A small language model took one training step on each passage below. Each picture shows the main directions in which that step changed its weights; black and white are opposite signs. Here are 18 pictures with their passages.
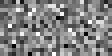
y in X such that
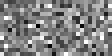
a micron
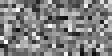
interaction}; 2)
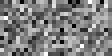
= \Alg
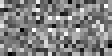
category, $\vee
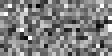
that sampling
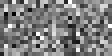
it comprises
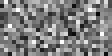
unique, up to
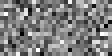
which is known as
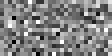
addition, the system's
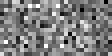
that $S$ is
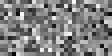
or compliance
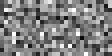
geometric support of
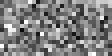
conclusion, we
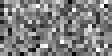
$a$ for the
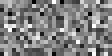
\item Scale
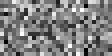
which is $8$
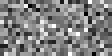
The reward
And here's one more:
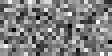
quantum energy without rest
